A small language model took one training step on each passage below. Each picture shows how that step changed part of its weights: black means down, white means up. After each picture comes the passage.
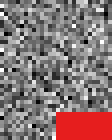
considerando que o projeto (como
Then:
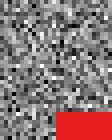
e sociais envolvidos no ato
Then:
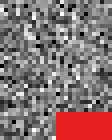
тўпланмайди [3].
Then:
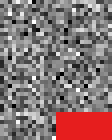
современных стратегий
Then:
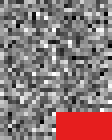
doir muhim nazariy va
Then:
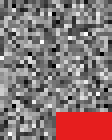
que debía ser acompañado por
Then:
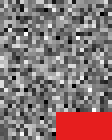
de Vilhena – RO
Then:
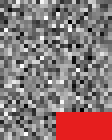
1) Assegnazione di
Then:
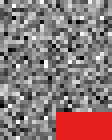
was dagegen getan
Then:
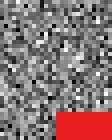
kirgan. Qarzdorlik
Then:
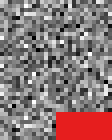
de procedimentos de limpeza
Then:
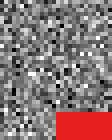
demandada (kg) Valor em
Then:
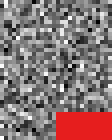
Araştırma için
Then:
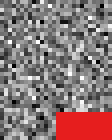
это инструмент управления
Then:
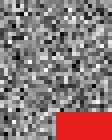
el sujeto cognoscente.
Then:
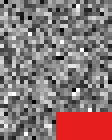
ponto e uma cruz. Ele
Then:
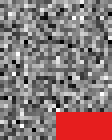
no lugar de edifício
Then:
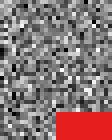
и использования ИКТ в
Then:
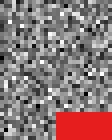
load bearing applications. In
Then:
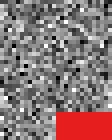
ilmning, san‘atning bir
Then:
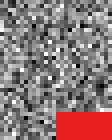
F. Mirzayev "Soliq
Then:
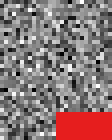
han permitido resolver
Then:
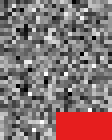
différences de performance entre les
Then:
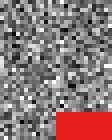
fue muy pronto abandonada
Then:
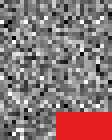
С 11 Хива С В С С
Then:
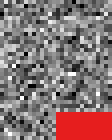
fanlar jurnali*, 1(3),
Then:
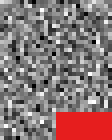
berishni maqsad qildik.
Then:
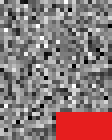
em que se insere a sociedade
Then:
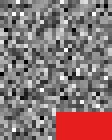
tarkibiy qismi bo'lgan
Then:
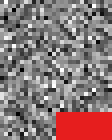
actual, siendo consciente que el
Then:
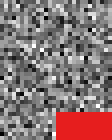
symptoms: The mediating
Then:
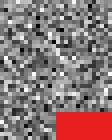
des techniques d'inoculation
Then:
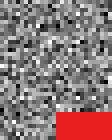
program pemberdayaan
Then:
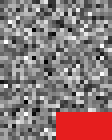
competitividad electoral
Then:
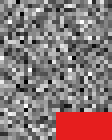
і організація шкільної
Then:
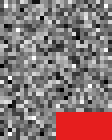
às vendas feitas diretamente
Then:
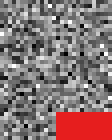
évidence le fait que dans toute
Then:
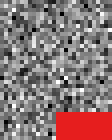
vereinzelt zu erkennen.
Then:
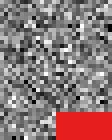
De ahí que, el presente estudio
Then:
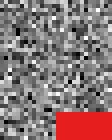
pays en développement.
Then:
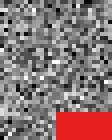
1. А AAA 1-юқори
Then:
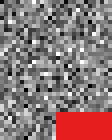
потужністю 0,10 м
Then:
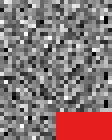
of the provisions of the International
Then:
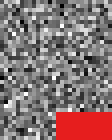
sunacağı ifade
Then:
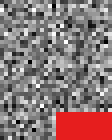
a linguistic point of
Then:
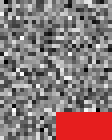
to'g'ri va qisqa
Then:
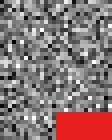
грам, азотли ўғит
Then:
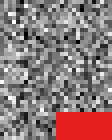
Тулы, и далее на
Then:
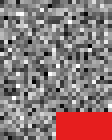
untuk memberikan produk
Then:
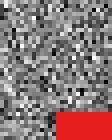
ruhiy xususiyatlarini hisobga
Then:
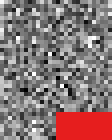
в момент релаксации,
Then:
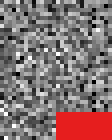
jarayonlarini o'rganish
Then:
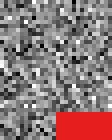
yang sangat relevan atau
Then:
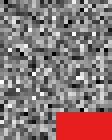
Les gens meurent. Les
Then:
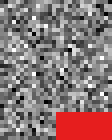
recente, induse de noi
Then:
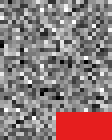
ham ma'naviy jihatdan
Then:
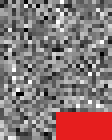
manera, los memes influyen
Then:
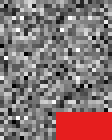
*viqor* va *nufuz*.
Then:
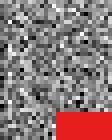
and financial compensation, in
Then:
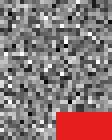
essere utilizzata. 3.
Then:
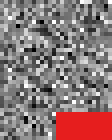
foydalanish talab etiladi.
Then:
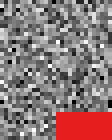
de datos abiertos para el
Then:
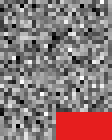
існувати не може». Не
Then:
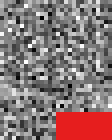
birliklaridan foydalanish bilan
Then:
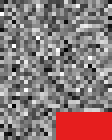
devem assegurar a integridade
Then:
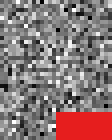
фонду; - архівні
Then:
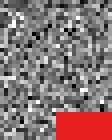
dihitung seminggu ada lebih
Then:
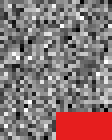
berpotensi invasif di Cagar
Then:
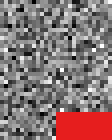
la structure de propriété
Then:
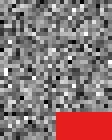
forums, congressen,
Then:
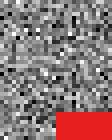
doutorado, Universidade Federal
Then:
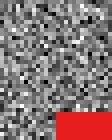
Loyiha ustida ishlash
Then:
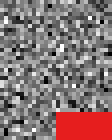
imkoniyati mavjud
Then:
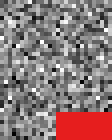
Systems. **Commun.
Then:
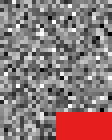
fotodiodo se manejaban como
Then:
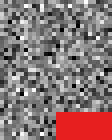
kundaligida shunday
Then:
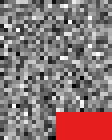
7) LeaveOrNot
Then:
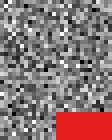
básica, a ESF surgiu
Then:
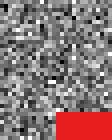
religia este baza lor....
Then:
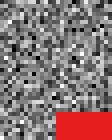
na pláži nebo v
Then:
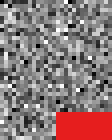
развивать творческие и
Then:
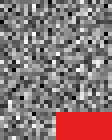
muhabbat va nafrat,
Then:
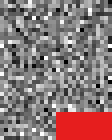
resistencia bacteriana, los
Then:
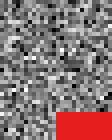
bilan jihozlandi. Turli
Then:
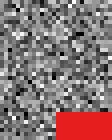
realizada sondagem uretral para
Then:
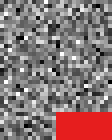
na dworcu w Nowym
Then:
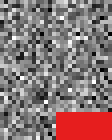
La insulina intravenosa ha
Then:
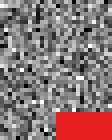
luego del 50 % a la
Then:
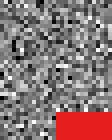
verkrijging van een
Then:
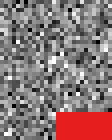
Ю. Габермаса,
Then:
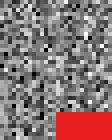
de repetição de determinada
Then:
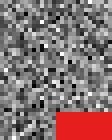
termini di quantità di
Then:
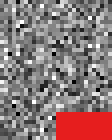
respecto a la influencia de la
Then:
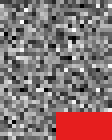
умов і спрацюють
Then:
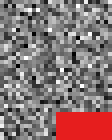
tolaga boy va ularni
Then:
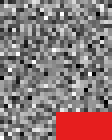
coders, and voters:
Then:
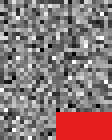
об'єктивніше оцінити
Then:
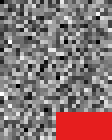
drums on cotton
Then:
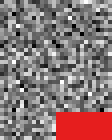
butunlay yo'q bo'lib
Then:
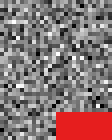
ta’minlash” vazifasi
